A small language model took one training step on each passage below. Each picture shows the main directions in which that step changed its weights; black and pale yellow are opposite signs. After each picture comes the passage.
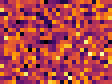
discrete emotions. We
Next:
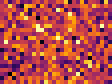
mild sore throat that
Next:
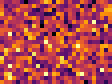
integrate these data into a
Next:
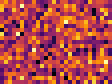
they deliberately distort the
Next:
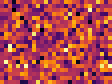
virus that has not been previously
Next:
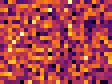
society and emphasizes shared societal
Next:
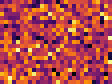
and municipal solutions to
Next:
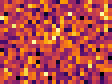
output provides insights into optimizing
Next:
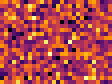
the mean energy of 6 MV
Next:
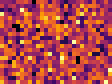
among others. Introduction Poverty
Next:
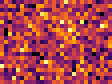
experimental campaigns. The focus
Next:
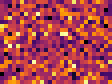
Raman spectra of different types
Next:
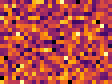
install the application.Or
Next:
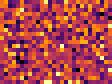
charge transport layers adjoining
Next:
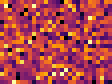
based on amino acid sequences of
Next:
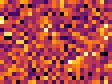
pH meter. 2.
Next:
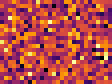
study of the literature and the
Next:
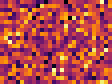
in the study of Liao et
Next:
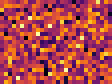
not foundational challenger.
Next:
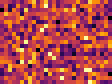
phrases or sentences. It
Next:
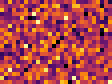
the bounds $\{-L,
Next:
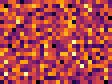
new and find their place in society.
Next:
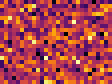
this algorithm using Network Simulator
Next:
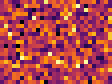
(EPS), and systematic risk
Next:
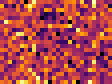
employee performance among the IT companies
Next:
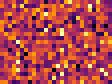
approaches that could generate new dynamics to the
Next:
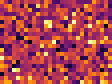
can be considered a branch of
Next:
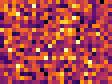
V. Natural Climate
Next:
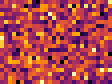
and mitigate leakages. According
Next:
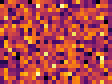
SMART indexes
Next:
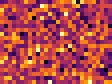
and the difference is 1.8
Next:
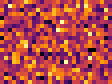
best designed based on pathology, because
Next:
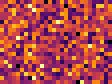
conflict of interest No
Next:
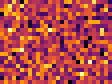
health, Education, Sport Sciences
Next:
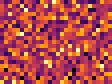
using a single stereo camera
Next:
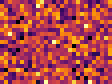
SM adoption. In
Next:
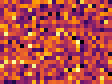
to the development of industrial institutions and
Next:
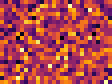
the mission. Figure 2 shows a
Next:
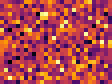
assigned. Furthermore, scales have
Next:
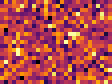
blindness (TCB)
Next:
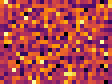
for this cross sectional study with 30
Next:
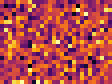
TR. Acquisition of
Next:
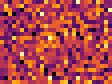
cardiac function in PPM
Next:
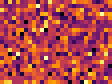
a right parenthesis would have
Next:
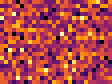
own books, while secondary data were
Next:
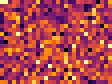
the Bauman Moscow
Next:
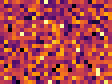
are very commonly used for treatment and
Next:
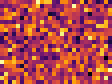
tourists entering the area,
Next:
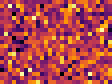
22 °C based on the
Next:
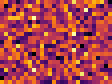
of the facts provided at
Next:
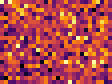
an historian will produce a
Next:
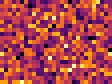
performance of models trained to produce point
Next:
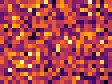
of NERC's science strategy into
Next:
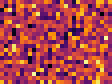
& conception. Keywords:
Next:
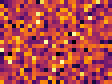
the composite was slower.
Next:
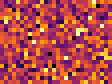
that of Norafini et
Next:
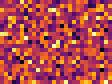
and more), vintage table
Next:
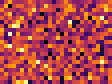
On the other hand, with
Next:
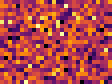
when learners are engaged in
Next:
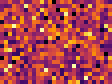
given by Colombian women
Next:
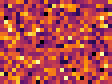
cultivar IR66.
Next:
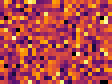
slices - Convert
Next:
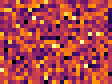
in Table 2. It is
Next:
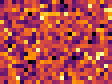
Brazil's business intelligence software which
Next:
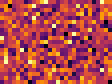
applied in real time to the raw
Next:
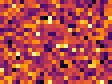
system ages in everyone, whether
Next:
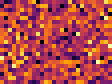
untreated Idu
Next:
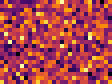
2003 MER missions.
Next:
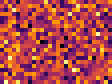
open doors. Motion
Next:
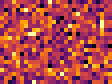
philosopher and the states
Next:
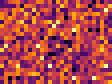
contrast to the proportional hazards
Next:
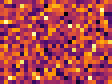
legends which have undergone various
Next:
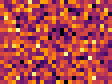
the WIPO Mediation
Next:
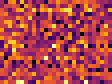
6 η/λ of different
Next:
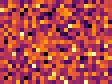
biased datasets until they become
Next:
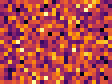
of J for all U ,
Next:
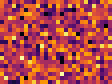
ease the life’s
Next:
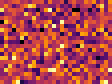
waste scenario model using advanced
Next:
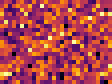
Academy of Sciences.
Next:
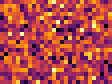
if we were still simply
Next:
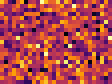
Deep learning based individual tree
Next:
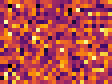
Abbreviations The following
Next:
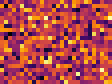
machiavellianism, and
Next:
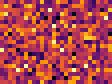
potential energy at this point should be
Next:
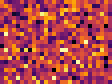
1990. These commitments strongly
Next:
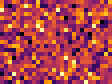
aqueous plant extract of
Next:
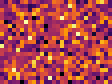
the ACCESS-NRI working
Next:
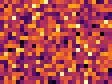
as one of the newer technologies
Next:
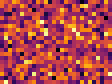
smoothing and Contrast
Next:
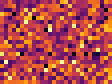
model (10.15) was higher
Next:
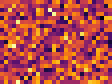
retirees. This means that
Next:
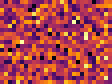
the KBP, while maintaining
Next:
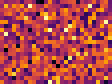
made as far as possible circular in
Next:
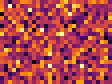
(XRD, SEM –
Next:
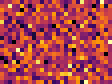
low $\Delta\phi$, we
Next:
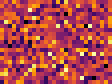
the MCTS explainer enables
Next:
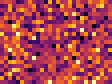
English," *Int.
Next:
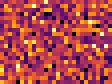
framework for evidence generation, monitoring, and
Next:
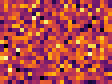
by the attraction from all the
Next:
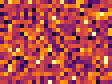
activate 13 mechanisms that complemented
